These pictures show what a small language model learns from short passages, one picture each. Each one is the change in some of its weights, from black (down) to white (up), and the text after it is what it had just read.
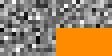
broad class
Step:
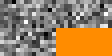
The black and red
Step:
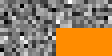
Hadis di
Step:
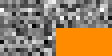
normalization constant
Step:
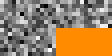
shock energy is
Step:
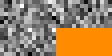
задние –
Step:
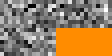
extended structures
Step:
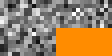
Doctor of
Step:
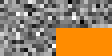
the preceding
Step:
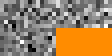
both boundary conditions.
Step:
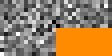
cidade que
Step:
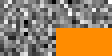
the social media
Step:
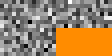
can be defined as
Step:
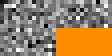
recurso de
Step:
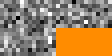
of particular significance
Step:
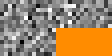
time. As shown
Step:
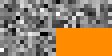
of energy similar to
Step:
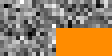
multiple analytical
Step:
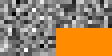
in the 3D
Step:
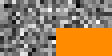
error of the
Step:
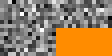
appears as a
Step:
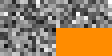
between MQMS
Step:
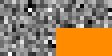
known as the
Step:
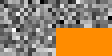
va inson
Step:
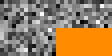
issues that
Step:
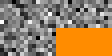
a bias
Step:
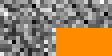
large $N$
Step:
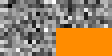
require detailed
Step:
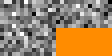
și extern
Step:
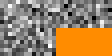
une partie
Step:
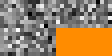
la stagione
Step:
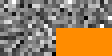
description of
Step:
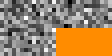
do not require
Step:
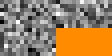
to either the
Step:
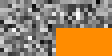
yield, green
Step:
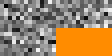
light sources.
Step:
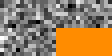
for coal
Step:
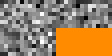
onda de
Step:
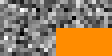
of the neutrino
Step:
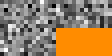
within a three
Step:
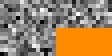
of defining
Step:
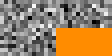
factors. This
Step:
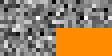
previously shown that
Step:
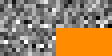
Redução e
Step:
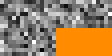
with a fit to
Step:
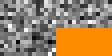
statt und
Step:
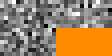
va ularni
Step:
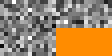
radius is
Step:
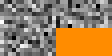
close, and
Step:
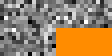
torneira e
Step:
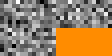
das mesmas,
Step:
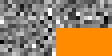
Kar. et
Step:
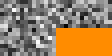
to 0; at
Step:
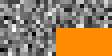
the eigenvalue
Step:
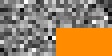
Anak dan
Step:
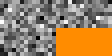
a total of 19
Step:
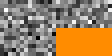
avec le
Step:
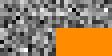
of system is
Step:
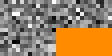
Modelo I
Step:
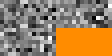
the LMI
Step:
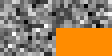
Simulation results
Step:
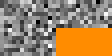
mais saíam
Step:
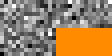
coding and
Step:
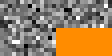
At a fixed
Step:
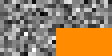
enables the
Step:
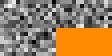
the mass measurements and
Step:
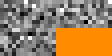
current quark
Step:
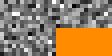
reconoce que
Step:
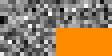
first $k$
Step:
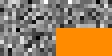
Partial evidence
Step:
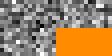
following section. \\
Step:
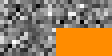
study of complex
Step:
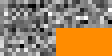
proposed ToS
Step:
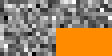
prescription does
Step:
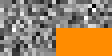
STO are
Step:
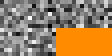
the individual.
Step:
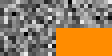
the 6th
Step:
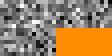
Mal mit
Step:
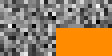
the same level as
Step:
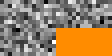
rate, any
